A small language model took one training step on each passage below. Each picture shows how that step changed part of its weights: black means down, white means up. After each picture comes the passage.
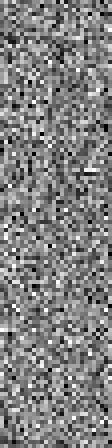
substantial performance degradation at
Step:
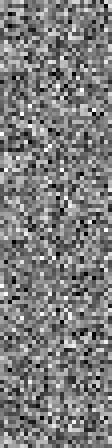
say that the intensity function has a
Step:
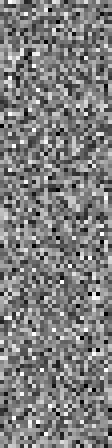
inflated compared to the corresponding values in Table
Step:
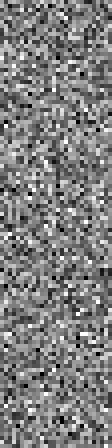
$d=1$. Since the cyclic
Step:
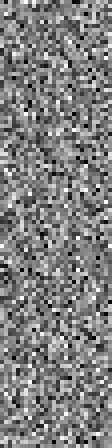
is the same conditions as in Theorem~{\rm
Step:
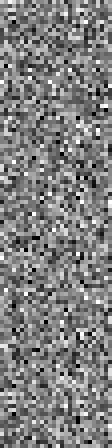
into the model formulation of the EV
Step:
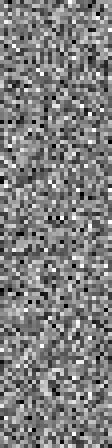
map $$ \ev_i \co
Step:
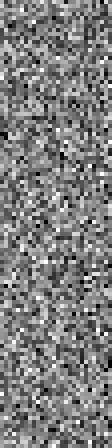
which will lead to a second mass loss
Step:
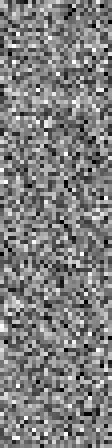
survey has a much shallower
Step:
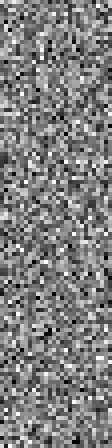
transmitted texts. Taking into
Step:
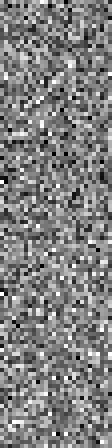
and $\dim H^*((\bigwedge
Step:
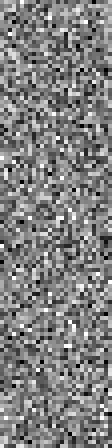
go into a superconducting state
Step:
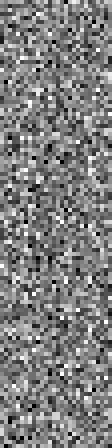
can be extended to involutions on
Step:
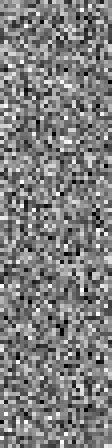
to include detector effects, but we do include
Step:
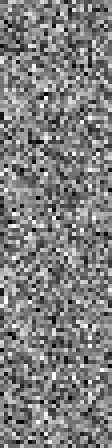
count for that year remained very low
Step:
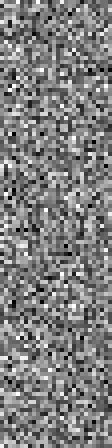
speed of sound. We do not expect
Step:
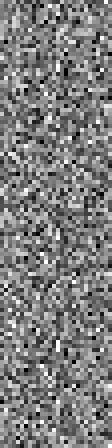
} \mid \curlF,
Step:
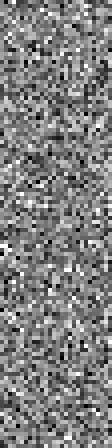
Proposition~\ref{gnr} gives
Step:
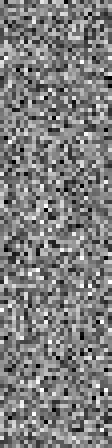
in which matched training data exists in
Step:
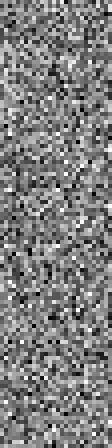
our method, which leads to the detection of the
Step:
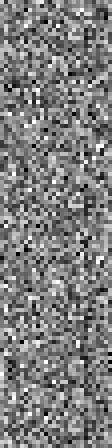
SDC for the other problems.
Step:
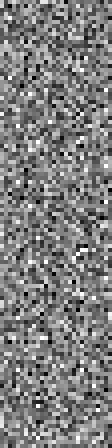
and with $d$ applied as if
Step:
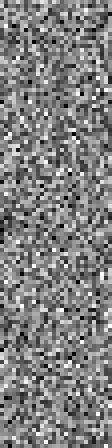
When we are observing the increased continuum
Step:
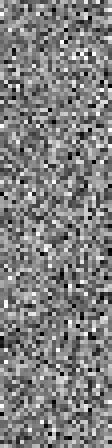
will generate both scintillation and
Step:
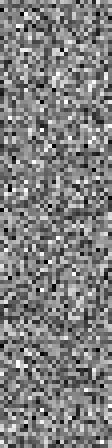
\leq W_{\max}, \quad \forall
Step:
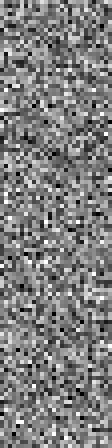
let $\ket{\psi_l}$ and
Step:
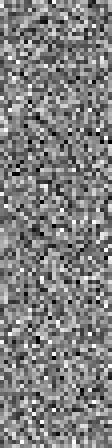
The blue contours show the position of the
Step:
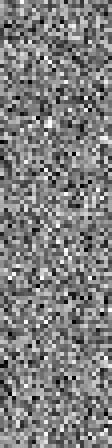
for a survey containing detailed
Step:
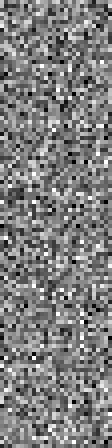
Then $C_\a$'s generate
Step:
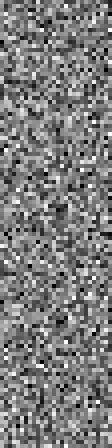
an admissible kernel, then \be
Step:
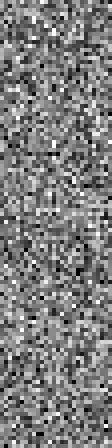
and that Earth orbits around it,
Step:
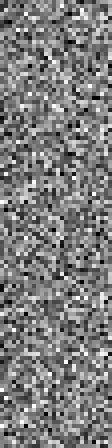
\ 0\le s\le r\le
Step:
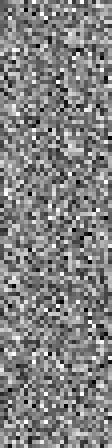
duration bursts) or the
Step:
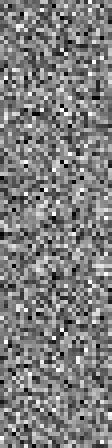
\ell(\pi_j) \log
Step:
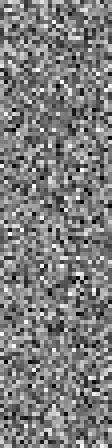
particles, the only possibility of a deviation
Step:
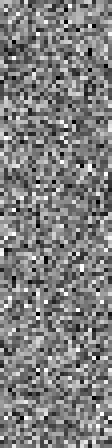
is attributed to several possible reasons:
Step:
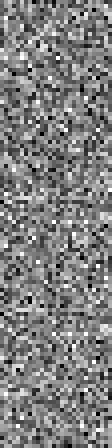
$h' : A/I \rightarrow
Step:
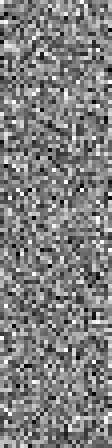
follows: **Finding 1 (Dimension
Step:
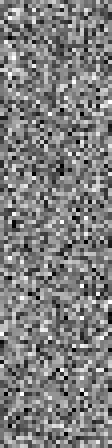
such as matrix inversion, eigenvalue
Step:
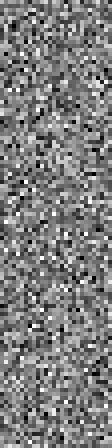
of the vertices the conjugates of
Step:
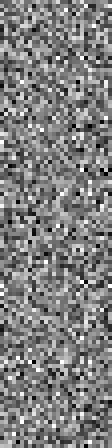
classifie ces immersions,
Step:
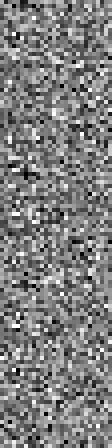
outer horizons) is preserved in
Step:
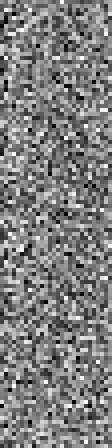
length-flexible lightweight,
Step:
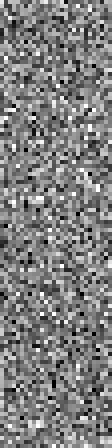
with the opposite side of $F$ in
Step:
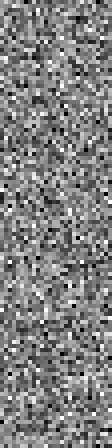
and \S \ref{ssec:
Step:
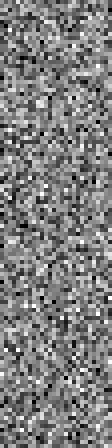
to millimeter scales or even
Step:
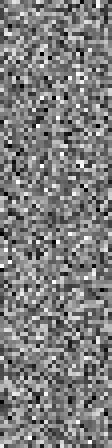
surface layer of thickness $\Delta R$,
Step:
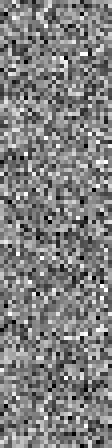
along the lines outlined above yields
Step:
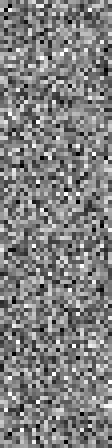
adjacent CSs, which are
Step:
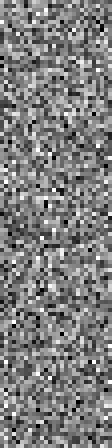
no net current is collected at these
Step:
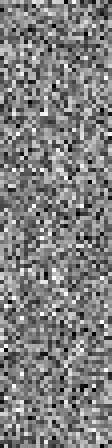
solution and ensure the exponential stability of the
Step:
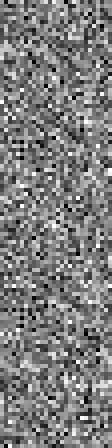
in weighted $L^p$
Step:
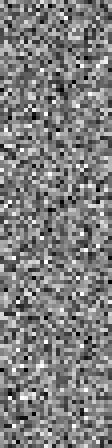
$2\nmid t$ and
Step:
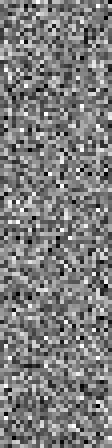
infinite subset of the $p$-adic
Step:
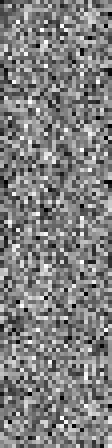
more realistic %assessment of the
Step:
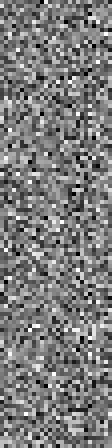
chain of balls contained in a
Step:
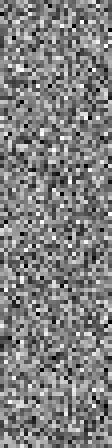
obtain an upper bound of the lifespan
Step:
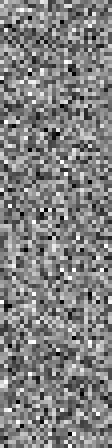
node is augmented with a vector
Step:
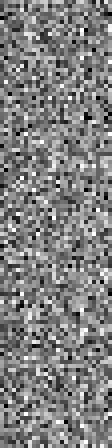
all countable subsets of $S$.
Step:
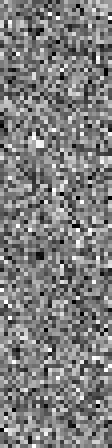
a derivative with respect to the $i^{\rm
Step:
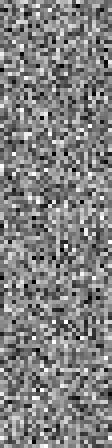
plane with $\partial B$), so the claim
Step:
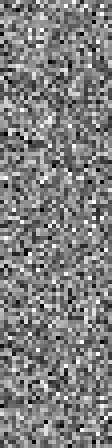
that $b$-values can be determined
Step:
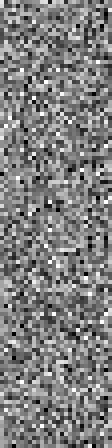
while allowing the definition of a different fracture
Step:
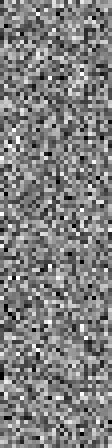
Roughly speaking, two groups
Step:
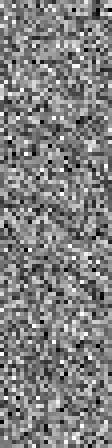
differently: NuWro uses the
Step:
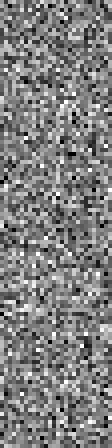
${Q}_t$ such that
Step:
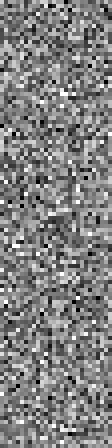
$\mathbb{R}_+$ with respect to
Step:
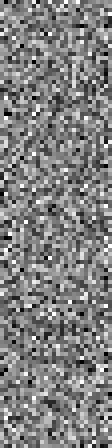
definition of the Alexander polynomial and
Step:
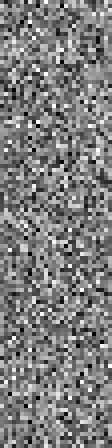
the crowd is not initially
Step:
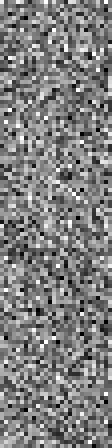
reduced by $\sin\eta$.}
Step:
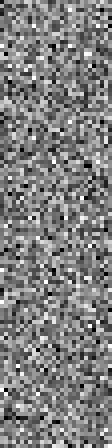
used an ingenious combinatorial argument
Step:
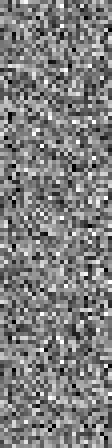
that the matching can occur with the introductions
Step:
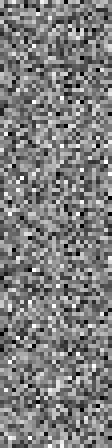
are not of length $2$. Again,
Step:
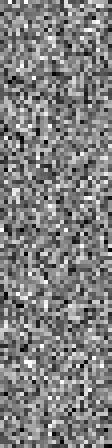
which is ubiquitous in the
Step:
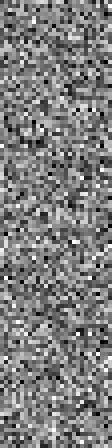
some positive integers $A$ and
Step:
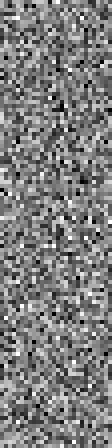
analogously for the gas; clearly
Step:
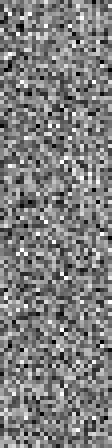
\ref{rem-jbi} and identity
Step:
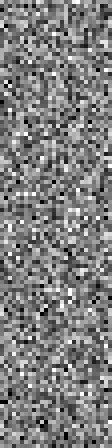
convex hull ${\rm Co}(X)$
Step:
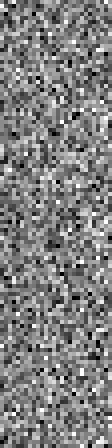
is outlined below the itemised
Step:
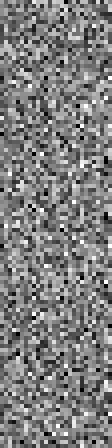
the first order polynomial function, this coefficient is the
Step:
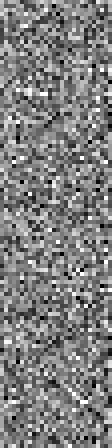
Table \ref{TABS1}
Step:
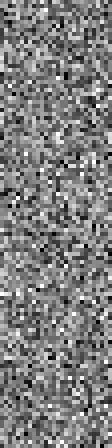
particular interfacial morphology, which is used
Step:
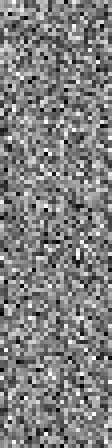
consistently in the analysis of both datasets.
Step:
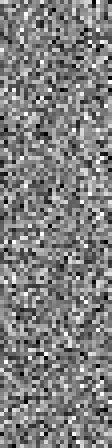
approach kinematical coherent states are
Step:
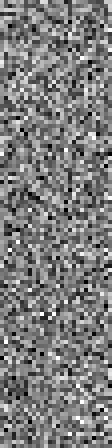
show that the length is 1. Note, that
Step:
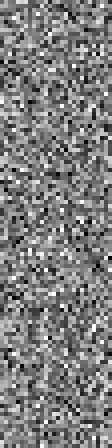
explicit ratings, considering only interactions that
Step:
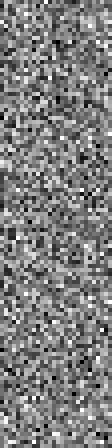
Bergelson and Leibman
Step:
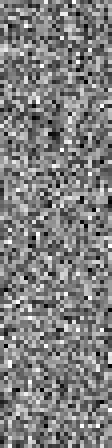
should stick to probability measures. One
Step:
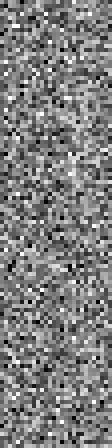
\affiliation{Songshan Lake
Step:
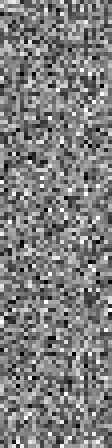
time, spectrally resolved AGN
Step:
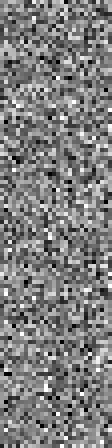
the observation run. In the meantime,
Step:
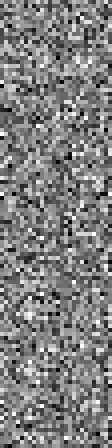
proof of Theorem~\ref{thm1} can
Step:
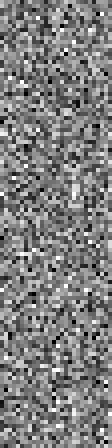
| \leqs \en^i(\ep
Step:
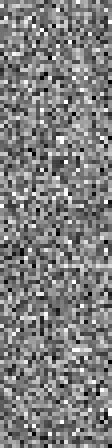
I}_4$ in type IIA theory
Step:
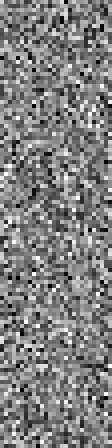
for the following two-component
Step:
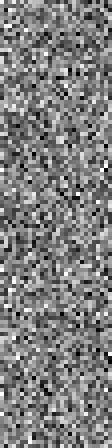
be. For example, AI is capable
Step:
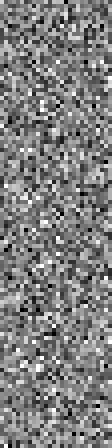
for even $s_p$ we denote
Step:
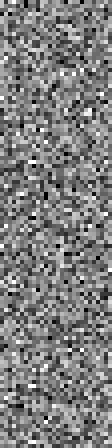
errors are always quite conservative.
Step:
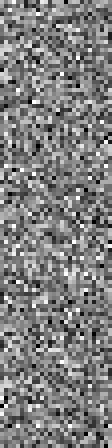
are of different nature and that are often used
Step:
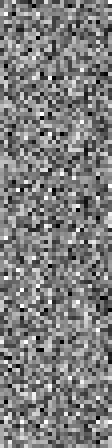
L.~B. Ahlborn,
